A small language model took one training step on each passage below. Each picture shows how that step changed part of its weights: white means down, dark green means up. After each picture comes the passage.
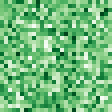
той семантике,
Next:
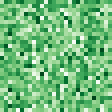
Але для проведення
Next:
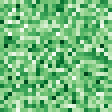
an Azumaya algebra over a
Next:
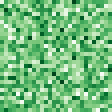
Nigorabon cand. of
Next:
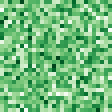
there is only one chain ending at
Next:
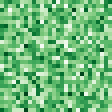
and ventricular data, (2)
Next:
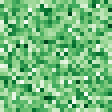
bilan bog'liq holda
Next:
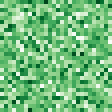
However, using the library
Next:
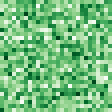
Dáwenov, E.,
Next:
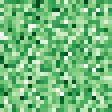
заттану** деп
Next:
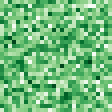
physical singularity that develops at
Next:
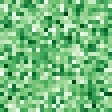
face un nume mare și vei
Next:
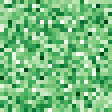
interne et l'engagement des
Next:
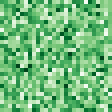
basic subset of $\Phi(n)$, and
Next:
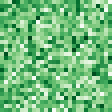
of 1} which move to the right and
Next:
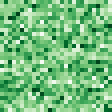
de Formation et Recherche en
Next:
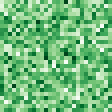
nurses compared with nurses in
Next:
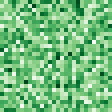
functors. However, since we are really
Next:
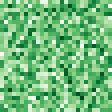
Lawson for helpful
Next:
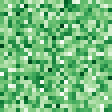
sodda tomonidan boshlab
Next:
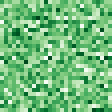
findings reveal comprehensive
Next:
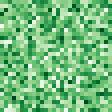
a root of unity. Then
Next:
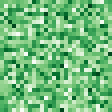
such impact and popularity, a
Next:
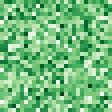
the positive half-plane. Fix
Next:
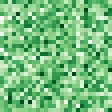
of persistence of delayed complex
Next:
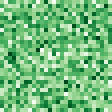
Kunci: *project based
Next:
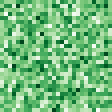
nationalt niveau. Der
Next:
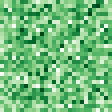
era possível entender o
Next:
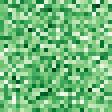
(a) holds. Next, we show
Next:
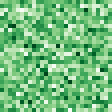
le procédé qui vise à
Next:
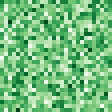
ўзгартириш ва
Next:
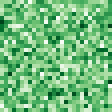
tronco (mm) Promedios
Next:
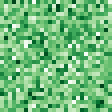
U(M)$ the {\it unitary
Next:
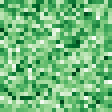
обучения студентов в
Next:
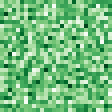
function of $(F, \Omega)$ in
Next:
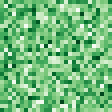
F., Complete flat surfaces with two
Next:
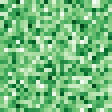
result, the irreversible part,
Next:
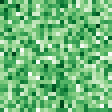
Then one easily checks that
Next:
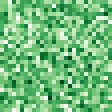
its image in $\C^4 \times
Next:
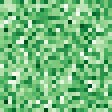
publicaram nas páginas
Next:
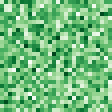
talaba tegishli ish
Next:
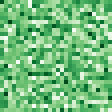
зотсиз каламушлар
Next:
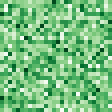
dan berbagi sudut pandang
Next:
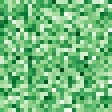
\em impure} if there exists a vertex
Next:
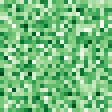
sintesi*, come hanno
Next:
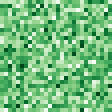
kenmerken veelal direct in
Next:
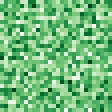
// J. Atmos. and
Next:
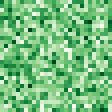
$ (up to conjugation) and
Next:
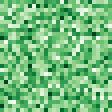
of amplitude, and it is
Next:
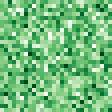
discretize a surface is to use a
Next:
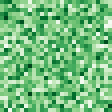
repeating part of the comparator and
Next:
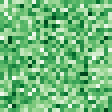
E \rightarrow \kpx$. In a
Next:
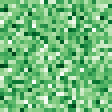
\ref{thm2}, we obtain Theorem
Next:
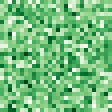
seus novos paradigmas*.
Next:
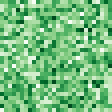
\to \sigma$ and further assume that
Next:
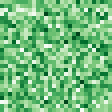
disposent des compétences
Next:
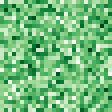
atención. De las tres,
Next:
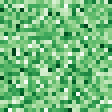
specify the tangential components of the
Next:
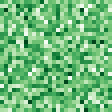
muammo hisoblanadi.
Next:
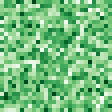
noyau}, Habilitation à
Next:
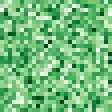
sociais do sociólogo
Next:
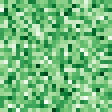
é necessário analisar a situação
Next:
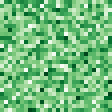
Обсуждаемые на
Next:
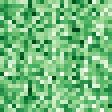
k_H \frac{\delta \rho
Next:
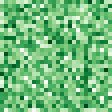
is more efficient than the Copas
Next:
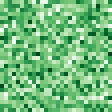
kamaygan. Masalan,
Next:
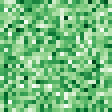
nazariy qoidalarini
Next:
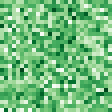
unipotent elements. Thus one might
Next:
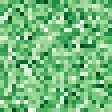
deze wet ondergebracht
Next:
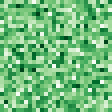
is an induced dga homomorphism $$
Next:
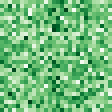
mit Bakterien. Dadurch
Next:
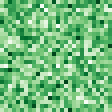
ethics and even be prosecuted
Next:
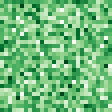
все: деньги,
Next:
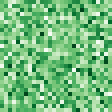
pada Keadaan Memaksa
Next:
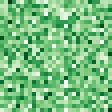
al 10% del número total de
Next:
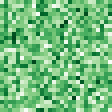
la distribution des consultations ayant comme
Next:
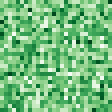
would open as soon as the desired definition
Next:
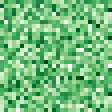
кафедри фізики і
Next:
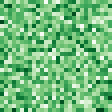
row $k_1 \le \ldots
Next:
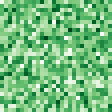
moslanuvchan, erkin
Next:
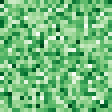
- коэффициент
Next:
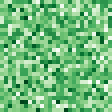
mehmonlar va sayyohlarni
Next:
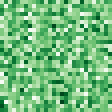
in Pediatric Patients
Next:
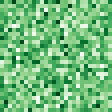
with finite variance, assuming just the
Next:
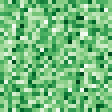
uchun rivojlangan qobiliyatlar va
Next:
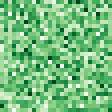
zamonaviy pedagogik
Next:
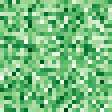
valued functions on $\R$ of bounded
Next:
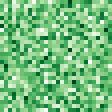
dan aktivitas siswa
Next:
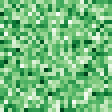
from first principles---in an
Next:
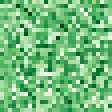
apreciar completamente las acciones
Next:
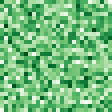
al acestor actrițe de mare
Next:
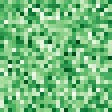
results are based on the Fourier restriction
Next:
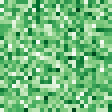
энтальпии при
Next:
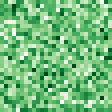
la vida del individuo se
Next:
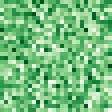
рубежом (см.:
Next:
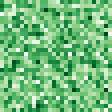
été développées, qui
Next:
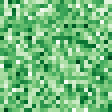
be finite. Because of the
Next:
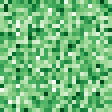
a factorization of the fold map $X
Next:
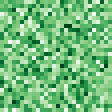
\begin{aligned} \min_{X}
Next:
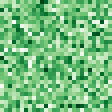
assumption (\ref{a5}). That means
